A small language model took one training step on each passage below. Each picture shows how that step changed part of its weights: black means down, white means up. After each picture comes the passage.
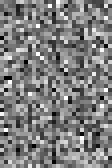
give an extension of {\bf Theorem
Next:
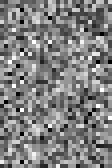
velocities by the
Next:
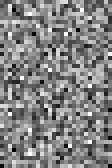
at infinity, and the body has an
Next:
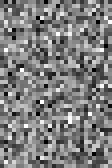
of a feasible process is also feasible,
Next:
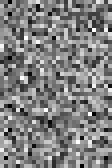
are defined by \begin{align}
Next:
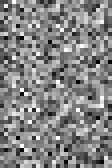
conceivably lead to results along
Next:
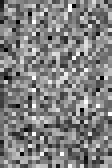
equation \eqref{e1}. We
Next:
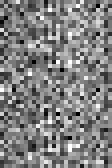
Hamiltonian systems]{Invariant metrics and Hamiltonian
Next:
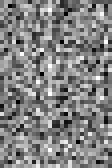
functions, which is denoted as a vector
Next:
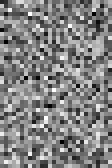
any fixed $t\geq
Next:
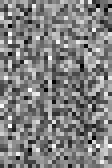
by the Borel-Cantelli
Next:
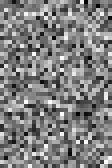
is of order $O\left(
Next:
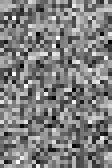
\end{array} \right.
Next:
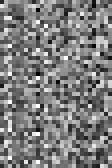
, \ldots , \boldsymbol
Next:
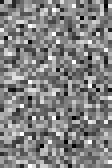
operator $\sT$ introduced in
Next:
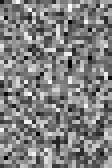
estimates follow from calculations similar to the one
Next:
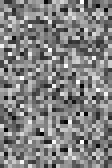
of non-abelian groups of rank greater
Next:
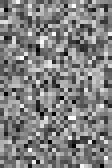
${\bf w}$ and computed the derivative
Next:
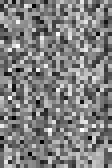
and a model where infection has a
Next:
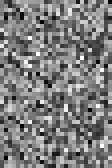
two lattice subspaces such that neither of them
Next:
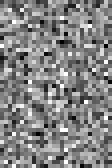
in $\mathbb P^4$) if
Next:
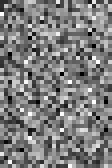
provide numerical evidence that .the
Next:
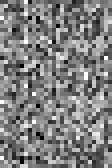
remains to establish properness. This is
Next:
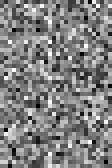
to the setting of oscillation, is
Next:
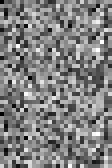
it applies few more memory units.\\
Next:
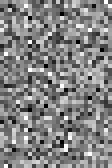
(note that at least $\lceil
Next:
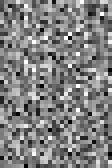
that $Z_n$ is
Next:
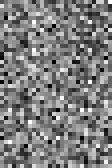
we cannot prove directly conditions {\bf
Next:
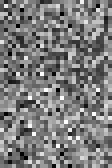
provide techniques to compute approximation bases at
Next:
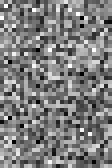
procedure was to lead to a system where
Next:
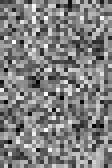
our case, we fix a set of
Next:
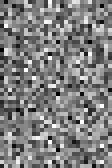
functor intertwining} and the last
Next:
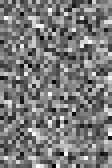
Federal Ministry
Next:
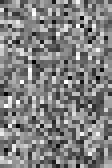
the data has reached a widely
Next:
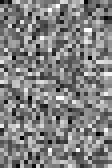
hand, holds for area differentials generated
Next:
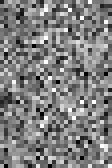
respect to $u_{n}$ to
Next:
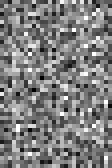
be an optimal minimax choice when
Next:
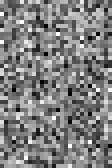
diagonalizable and of order
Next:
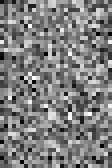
}the junior and of the
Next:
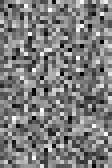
that a multi-valued operator
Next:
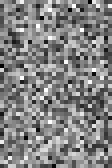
integrable representations of $M$ which are
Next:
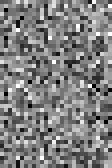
natural ways to regularize the currents
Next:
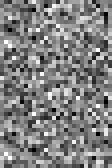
Fourier-Walsh expansion
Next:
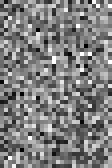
of the night to search through his
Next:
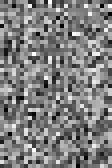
\end{equation} and we let
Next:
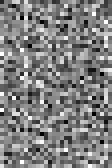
satisfies that there exists a positive constant
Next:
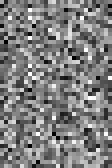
Murre's conjectures}
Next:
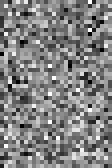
configuration spaces. In a previous paper
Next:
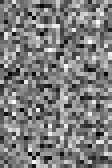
I need more precision.''}
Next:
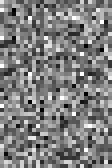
it narrows. Accordingly,
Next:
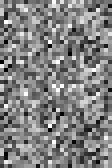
R\'enyi car parking
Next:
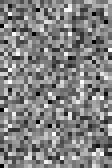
Here is a supplementary statement.
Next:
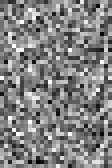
analysis of these terms are the key in
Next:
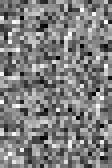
be possible if the triangles in the
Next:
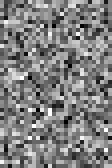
closure in $B$ of the
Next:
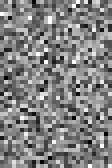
Let $\overline{X}$ and
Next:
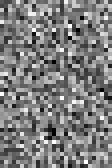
the $x$-direction. By
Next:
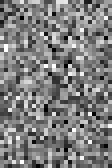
curvature tensor of $(N,h)$
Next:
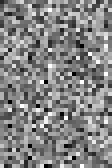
which minimises $E(\mc
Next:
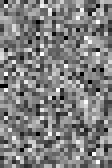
to a convex optimization permitting convex
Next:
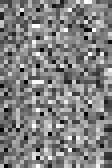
\limsup_{n\rightarrow \infty
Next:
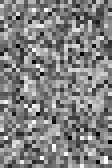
.$$ We will now use
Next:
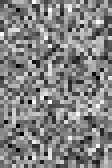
perfect domain which coincided with an
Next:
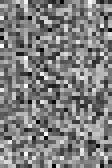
need to recall some facts from the theory
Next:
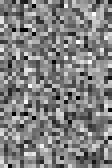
can be a submatrix of the
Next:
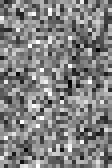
a factor graph $G$. We do
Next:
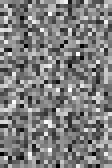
toroidal Lie algebra, {\it
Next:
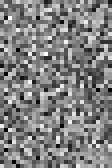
of communication rates discussed above. We
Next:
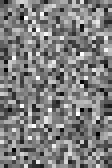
first $m$ square integers, the
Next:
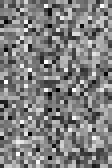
\textbf{Theorem 2 : } For
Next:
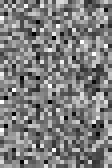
to a natural 2-extension
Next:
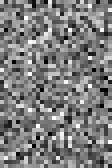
and let $u$ be a weak
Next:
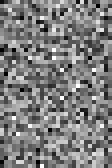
taking a matrix $A$ of column
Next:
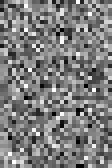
that in each time step, first solve
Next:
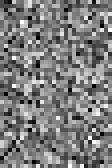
get \begin{align*}
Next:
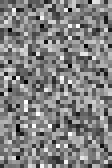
over~$dx_i$ indicates that
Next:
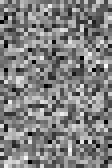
of unity of order a power of two
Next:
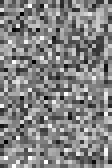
\rightarrow M$ is a
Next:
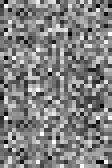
théorème des
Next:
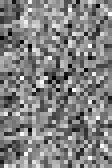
system (\ref{1}). By Proposition
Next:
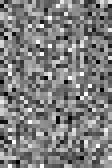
for weak waves (see also
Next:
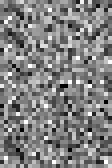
point of view described below.\\
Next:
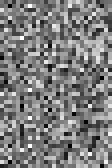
\mbox{ mod } m,
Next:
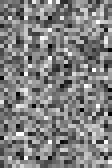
be viewed as a pair of maps
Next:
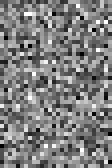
is the form factor of the distribution
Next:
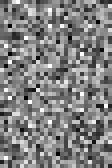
multiplicity one, see also the more recent
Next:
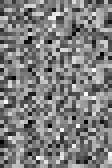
& D \\ \Big\downarrow &
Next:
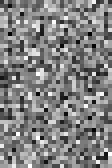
X=2$. But the set
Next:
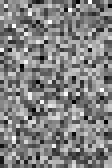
$\Upsilon$ from symbols to
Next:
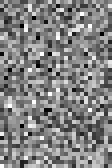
\begin{guess} For the
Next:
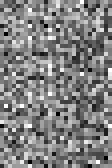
of this decomposition (which is independent of
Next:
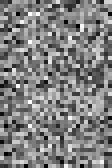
both images do not contain any
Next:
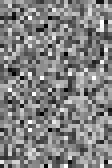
The work was supported by the University of
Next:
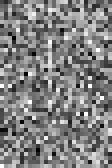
the finite field of order 25, and
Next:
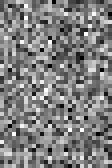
that for $g_1,
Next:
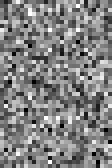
the same parameters $p,q
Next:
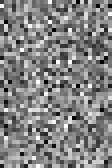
Theorem \ref{Tp} there
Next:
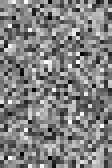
lattice $L$ of covolume
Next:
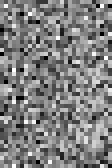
\end{algorithm} Due to
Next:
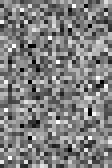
\buildrel{ \partial
